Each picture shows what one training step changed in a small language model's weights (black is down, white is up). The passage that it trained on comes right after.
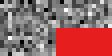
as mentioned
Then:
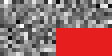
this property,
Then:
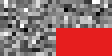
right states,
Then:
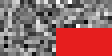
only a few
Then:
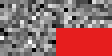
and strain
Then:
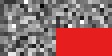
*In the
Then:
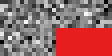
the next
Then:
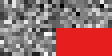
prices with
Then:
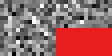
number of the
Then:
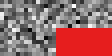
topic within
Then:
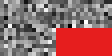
calculated and
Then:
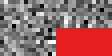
which is why
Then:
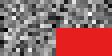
specify the
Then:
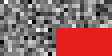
is lost under
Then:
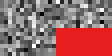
may get
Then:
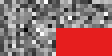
theory and method and
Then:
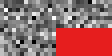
and we do not
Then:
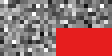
Effects on
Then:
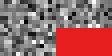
transition, has
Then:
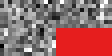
were :
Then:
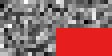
seules les
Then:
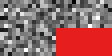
the emitted
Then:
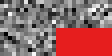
a central
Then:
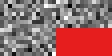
wave function can
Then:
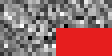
However, the
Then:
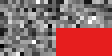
is in further
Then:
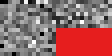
in the strong
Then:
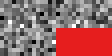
va verbal
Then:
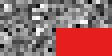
Signature data
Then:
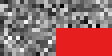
the fields of
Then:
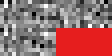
should not be
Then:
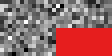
the primary
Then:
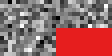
occur when
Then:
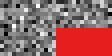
the study.
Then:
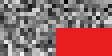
group, that
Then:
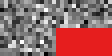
they grow by
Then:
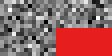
needed 14
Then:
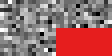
good resolution
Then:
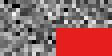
their participation in
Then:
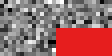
normal group.
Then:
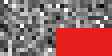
engine that
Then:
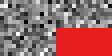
this process one would
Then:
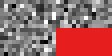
different bands
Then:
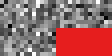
destination if
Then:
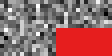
energies in
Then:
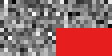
higher dose
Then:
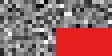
a zone of
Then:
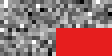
massive models
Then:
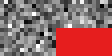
Rome in the
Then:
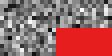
helps to
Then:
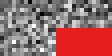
ability to
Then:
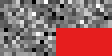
are either
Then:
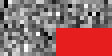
Hal ini
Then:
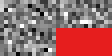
changing the
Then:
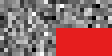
have a significant
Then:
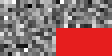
that the lower
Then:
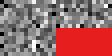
we define the
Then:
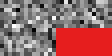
could prove
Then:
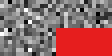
always a
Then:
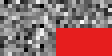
the problem of
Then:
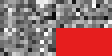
procedure for
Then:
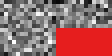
in \S
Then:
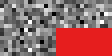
limita anche
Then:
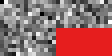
well approximated
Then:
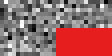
Given that
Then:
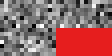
early in
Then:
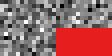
the internal
